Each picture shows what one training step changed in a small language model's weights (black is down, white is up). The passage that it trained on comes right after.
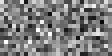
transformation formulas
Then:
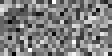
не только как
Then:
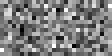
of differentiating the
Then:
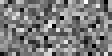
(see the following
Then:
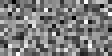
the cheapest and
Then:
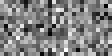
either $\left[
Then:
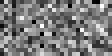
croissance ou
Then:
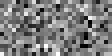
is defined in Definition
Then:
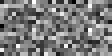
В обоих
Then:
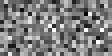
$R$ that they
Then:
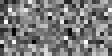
in Quantum
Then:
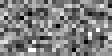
und letztlich
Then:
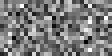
den Kantonen
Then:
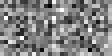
with respect to $\underline
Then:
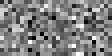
el armamento
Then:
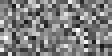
topological indices are a
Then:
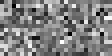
relevância de
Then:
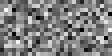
assume without loss of
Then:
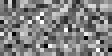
more violent
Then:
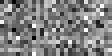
best approximation error
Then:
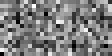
Schinzel et
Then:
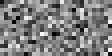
mathematics and has
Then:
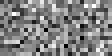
\delta$, there exists
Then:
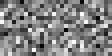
the cases below, the
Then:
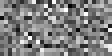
a collection of regularity
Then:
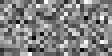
images are
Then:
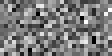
as is done in
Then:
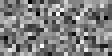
que corresponde a um
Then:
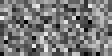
are analogously
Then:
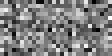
closed unit disc
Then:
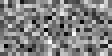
è stato definito
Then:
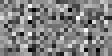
suma total de
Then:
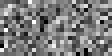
side is an almost
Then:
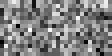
que se encontra
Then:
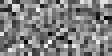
à esquerda
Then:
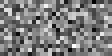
a core for the
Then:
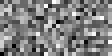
real case, with the
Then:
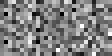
distinct pure
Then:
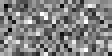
observed that the
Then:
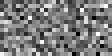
a wide range
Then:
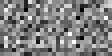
compared with the
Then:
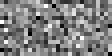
theorem. \item Section
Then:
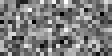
destaca pelo
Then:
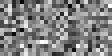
tensor product,
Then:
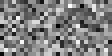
для получения
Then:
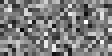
a linearized
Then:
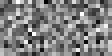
by applying our method
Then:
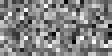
the space of triangles
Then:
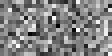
A}$ containing
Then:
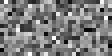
com o produto
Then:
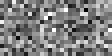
a holomorphic bundle
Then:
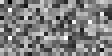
extending an edge
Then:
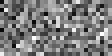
inferimos la
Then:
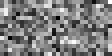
surface and the vector space
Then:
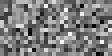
is an example. Let
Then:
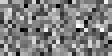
of $t$
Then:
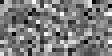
улар вакили
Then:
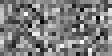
discussion proposed by
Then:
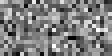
of $\gamma$, from
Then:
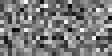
{\it Fix
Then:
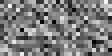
luxe, qui
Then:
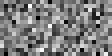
and 4) so that
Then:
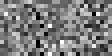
Hence it is a
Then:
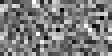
послуг в
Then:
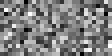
0 \] for any
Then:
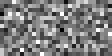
The main goal of
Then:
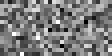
$ks'$ для
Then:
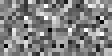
solving the following
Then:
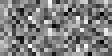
Paik de que
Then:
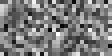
метали в
